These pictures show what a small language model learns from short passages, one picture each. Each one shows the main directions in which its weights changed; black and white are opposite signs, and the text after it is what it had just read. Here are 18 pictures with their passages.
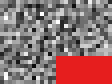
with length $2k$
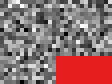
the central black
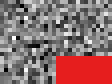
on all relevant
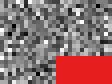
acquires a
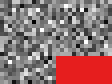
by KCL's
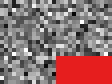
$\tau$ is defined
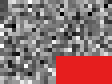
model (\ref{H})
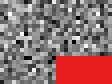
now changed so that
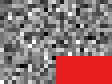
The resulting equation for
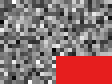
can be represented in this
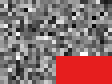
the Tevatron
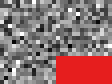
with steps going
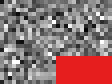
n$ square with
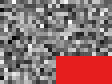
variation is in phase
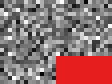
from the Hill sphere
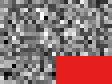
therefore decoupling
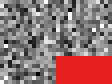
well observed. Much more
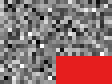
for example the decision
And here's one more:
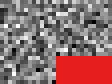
of equivalence is provided
